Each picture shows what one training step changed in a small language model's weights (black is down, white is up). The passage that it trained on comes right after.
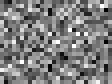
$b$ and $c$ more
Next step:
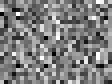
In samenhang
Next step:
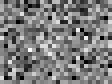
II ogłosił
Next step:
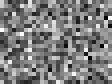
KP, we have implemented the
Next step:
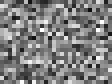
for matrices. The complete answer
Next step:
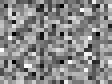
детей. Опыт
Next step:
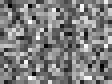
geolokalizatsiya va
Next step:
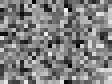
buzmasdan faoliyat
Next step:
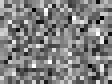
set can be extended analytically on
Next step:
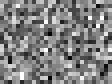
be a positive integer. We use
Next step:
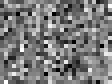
и пунктуационные
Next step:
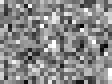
caso específico é a
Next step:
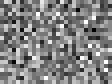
\begin{definition} A
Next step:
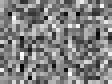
in all details in the
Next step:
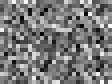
bo'lgan davrda
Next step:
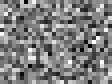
of Lewis and Mahler
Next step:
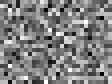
settings. \end{remark}
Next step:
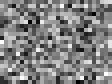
J\rangle$ is isomorphic to
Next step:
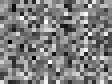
4-manifold has bounded
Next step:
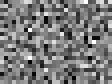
Engagement in Higher
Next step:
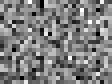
successful spectral energy method
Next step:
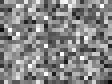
decoración del resto de la
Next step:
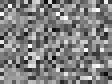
із фізичної
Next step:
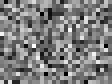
not possible since the obstacles
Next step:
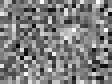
\beginpf For initial settings
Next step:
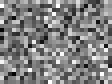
long-run average
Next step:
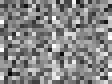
показатели 2-х
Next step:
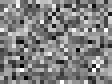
embedding dimension 2. A singularity class
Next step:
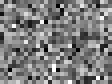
FKIP Untan*,
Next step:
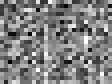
основами веры
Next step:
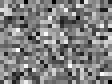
drawings](#) and
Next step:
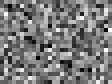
Lanjeli suvning
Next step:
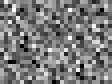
clasificación de
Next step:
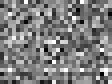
musical desde los niveles
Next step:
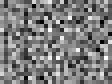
seja uma pessoa
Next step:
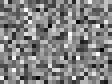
de Kigali, des
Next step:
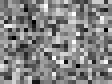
then $\left( M A \times
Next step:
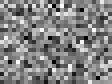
Then $u$ is a solution of
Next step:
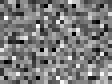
hududlarni barqaror
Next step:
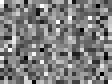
meio do Quad.
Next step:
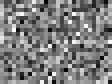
K. Kilbas,
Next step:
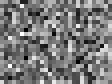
in the Quran and
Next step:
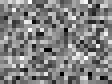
all solutions of considered differential equations, both
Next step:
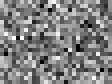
symbol, their result extends
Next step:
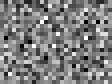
tym, że
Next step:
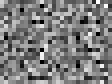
lemmas. As a
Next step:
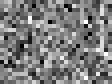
qiladi. Shuning uchun
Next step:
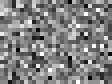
\subsection{} Recall that a
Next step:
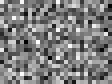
que no momento do convite
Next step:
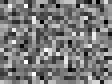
etish yoki taqdim
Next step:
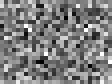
the statistics of price of
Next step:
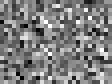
F_A \wedge \mu -
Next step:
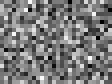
Approximation of the
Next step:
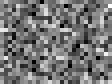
qaysi oila davlatning
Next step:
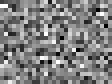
caveats will be treated
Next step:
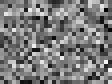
both $K$ and $L$
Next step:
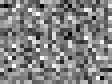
принятый 3 июня
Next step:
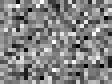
chizilgan aylana
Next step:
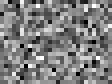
side of the previous inequality is positive for
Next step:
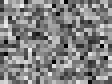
gives the Gysin maps
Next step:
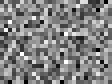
partition with $a_1$
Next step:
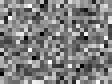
a system $(\Sigma, f,
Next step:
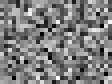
o estabelecimento de
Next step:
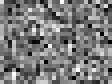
For the second part we assume that
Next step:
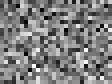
signallash ta'siriga
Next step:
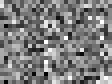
to converge. Because
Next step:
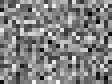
on the unknown $u$.
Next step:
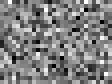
solutions of the CBE. The
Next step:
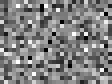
Contagem), a
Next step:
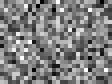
conformally equivalent,
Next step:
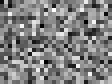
the conditional law of
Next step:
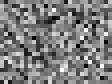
one caret of type
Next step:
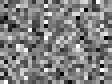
neighborhood of $U$ of
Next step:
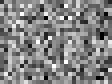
la vivienda, la
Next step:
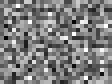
noise corrupted data the
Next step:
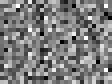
we derive Gaussian
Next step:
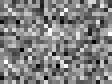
parameters are specified. This analysis and
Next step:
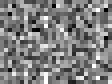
The number $\rho (\alpha)
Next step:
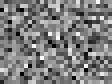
we refine the definition of
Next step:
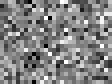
\times V$, où
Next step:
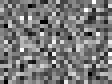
на основе альгината
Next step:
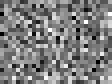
been very fruitful.
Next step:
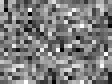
na życie
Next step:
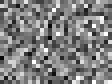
$\tau$ avoids
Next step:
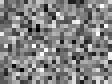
\mathbb{R}$, we denote
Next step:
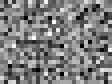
set of tempered distributions for
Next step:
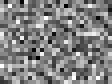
for $n\to\infty$
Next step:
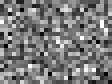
also defined. For more information about
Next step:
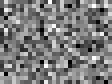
holati sensorlari. Bu
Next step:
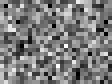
qizi Hamidova,
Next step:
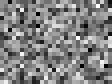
most one band component $Z$
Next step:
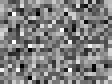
can be observed in terms of the
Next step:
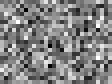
not belong to $V$
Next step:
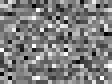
bul mánawiy
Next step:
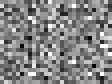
katta ahamiyat
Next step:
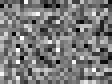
las personas. Esquema
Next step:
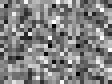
a qualidade do sono.
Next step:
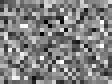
first $i$ towers,
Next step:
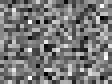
karena itu, sekolah
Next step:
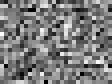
werd gekozen als
